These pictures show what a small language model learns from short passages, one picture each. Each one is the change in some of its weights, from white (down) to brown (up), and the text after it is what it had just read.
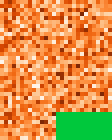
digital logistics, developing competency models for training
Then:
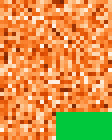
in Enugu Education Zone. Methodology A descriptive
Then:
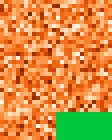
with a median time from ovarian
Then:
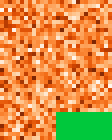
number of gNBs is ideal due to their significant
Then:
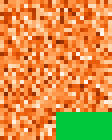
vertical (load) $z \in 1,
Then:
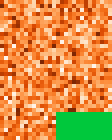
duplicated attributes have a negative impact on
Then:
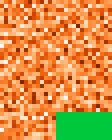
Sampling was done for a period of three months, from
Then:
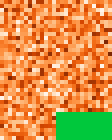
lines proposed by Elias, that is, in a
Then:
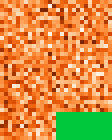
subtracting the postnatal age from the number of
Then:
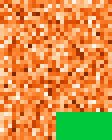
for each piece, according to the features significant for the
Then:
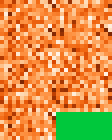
cry for cancelation is mostly undebatable
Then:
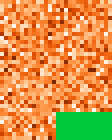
two-way interactions with various cardiovascular risk factors and further
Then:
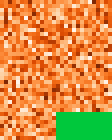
reasonably affordable infrastructure and technological knowledge on the
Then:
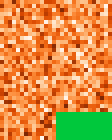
Nadeem², Dr Maheen
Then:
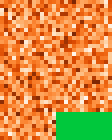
homework where 15% responded strongly agree and
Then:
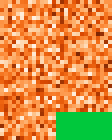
sent to jail, the bill provides for monetary
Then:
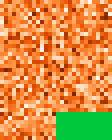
not yield feasible solutions to the problem but biased
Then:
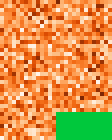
to the student's levels and make the lesson a little
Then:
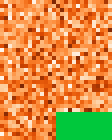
AR-supported learning significantly improved students' understanding of
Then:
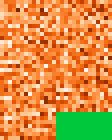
to be aware of the problems that may arise when representing
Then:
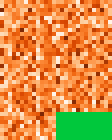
the nanotubes. Furthermore, all fabricated samples
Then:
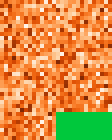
refinement of the former TESLA collider
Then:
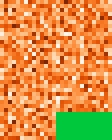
net after taking into consideration expenditure not related to housing. A
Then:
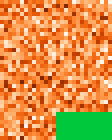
the month of Ramadan. Source:
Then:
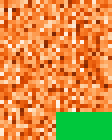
practices. So, they prefer to move forward to another job
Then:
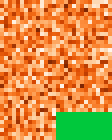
I. Business and Biodiversity Assessment Full report
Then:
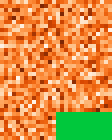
by a void growth and coalescence mechanism.
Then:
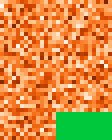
Pharmacy, Pacific Academy of
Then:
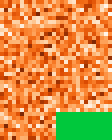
this manner of classifying lithics suffers greatly
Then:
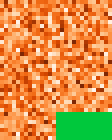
be converted to each other. 2.4.
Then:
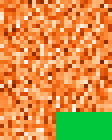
without cognitive decline, while others may display cognitive symptoms in the
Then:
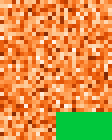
efficiency of the panels. For panels to work
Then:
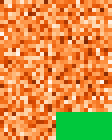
the largest and leading branch of material production. The majority
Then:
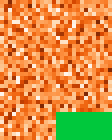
future through public-private partnership models. For
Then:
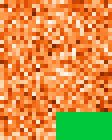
these elements require additional clarification. Second, limited studies
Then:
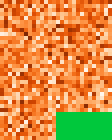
conduct of examinations in public secondary schools in five local government
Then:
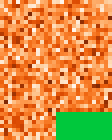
nodules of PTT, resulting in
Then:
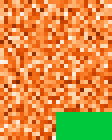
plays a very crucial role in the determination of
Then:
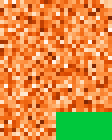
often are a combination of diaphyseal,
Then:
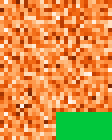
OF METAL ION FROM
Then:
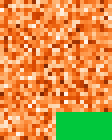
r^2 of 0.365. The positive correlation
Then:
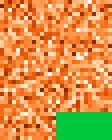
response with the index change from x to y . 3.
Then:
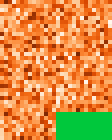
it was not possible to achieve more than 1 MeV per
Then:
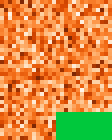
hour of that day the output maximum power or MPP
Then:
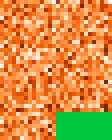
Endometrial pathologies refer to various
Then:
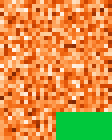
Sumatibhai Shah Ayurved
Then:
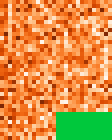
the study consists of students first and last class preservice primary
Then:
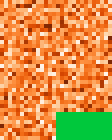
0% inhibition. An electronic vernier caliper
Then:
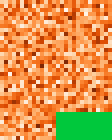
In international relations, this means that international law forms a
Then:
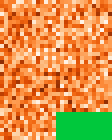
Pollution at the Source: The case for
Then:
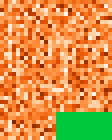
can play a significant role. Globalization in fact increases
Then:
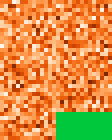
for socially vulnerable CTs ranked by change
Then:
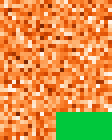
in French language and 20 were in Chinese language along
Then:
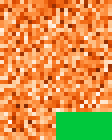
components were studied for the construction of high-rise
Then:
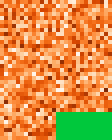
Calculated EF delineates the affinity of
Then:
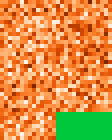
the relationship between predictor variables and a response variable in a
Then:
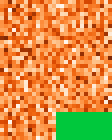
liquidity and solvency of banks. The best
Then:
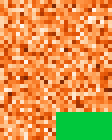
inverter topology with interleaved boost
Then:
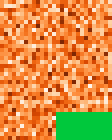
intersection of AI with key elements of the education ecosystem in
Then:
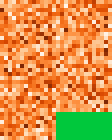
to room temperature, approximately half the methanol was
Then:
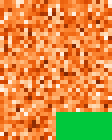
units decline from ~25% of the space heating stock in
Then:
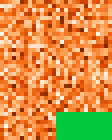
equation was used to calculate DCA concentration in a sample.
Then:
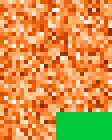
that the Chandalas and Shvapakas
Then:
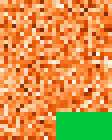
This results in an interruption on load, which causes
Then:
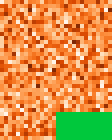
together own around 77% of Southeast Asia
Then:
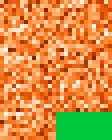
Lasem; Adaptation; Interventions; Chinese
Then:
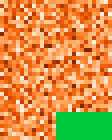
Identifier EMBL European Molecular Biology
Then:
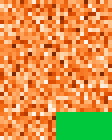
despite previous initiatives to promote the evidence to policy link. This
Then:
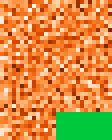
were identified on the basis of morphological characteristics and then
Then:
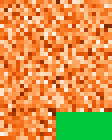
an ideal tissue for tracing the human health conditions. It
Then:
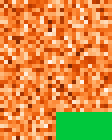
It is well known that proteins like gelatin,
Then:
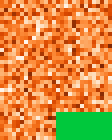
the trees in the forest do not affect the seed moisture content
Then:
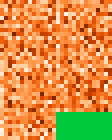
to dishonesty at least once, and that
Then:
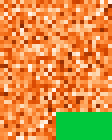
the diagnosis/monitoring of diabetes mellitus
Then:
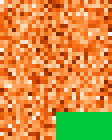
¹Department of Systems Innovation, School of
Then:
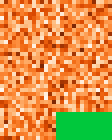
. Hydrogen evolution could not take place at such
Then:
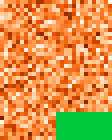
onlookers Step 3) Determine the
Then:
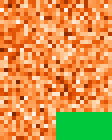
response targeting both GAD 65 and such heat shock
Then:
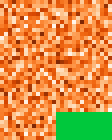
acute blood loss. On the other hand, data about
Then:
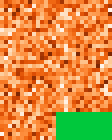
Epigenetic mechanisms, such as DNA methylation
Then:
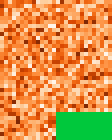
from the University - Pay SEVIS
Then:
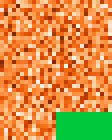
fat-fluid is thought to be particularly specific for the
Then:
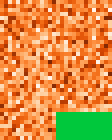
have recently gone through the implementation process of ERP in
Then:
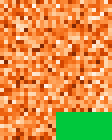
Statute in the development of the Ukrainian territories
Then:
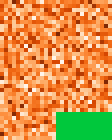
bulbs. Inside the bowl, water
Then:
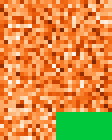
provides sufficient contact with the tissues, preventing excessive
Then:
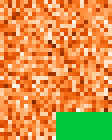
152 genomic analysis. The third cluster
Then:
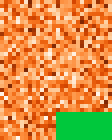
aspects of my work on ACRANE2 and
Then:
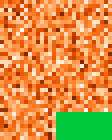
largest depositional system in the southern Croatian
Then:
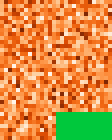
excitation spectrum have a strongly influence on vortex
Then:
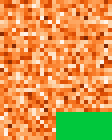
(generally IGBTs) S_1
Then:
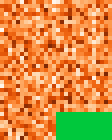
the proposed modulation algorithm. The obtained simulation results have confirmed
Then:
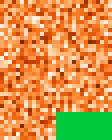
while Rio a more negative one. While the
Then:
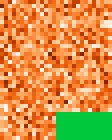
= 0.633 **Significant on a level <
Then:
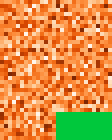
were accomplished. The subsystems and equipment
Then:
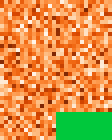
more recent approaches to directing a robot is through
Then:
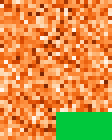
materials containing different fiber type. Fiber addition reduced the
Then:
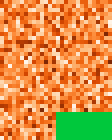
it is unimportant and not because the words
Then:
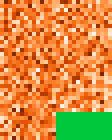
obtain ideal reference sensitivities, which actual
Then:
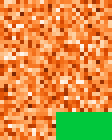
between the inside and the outside (extracellular
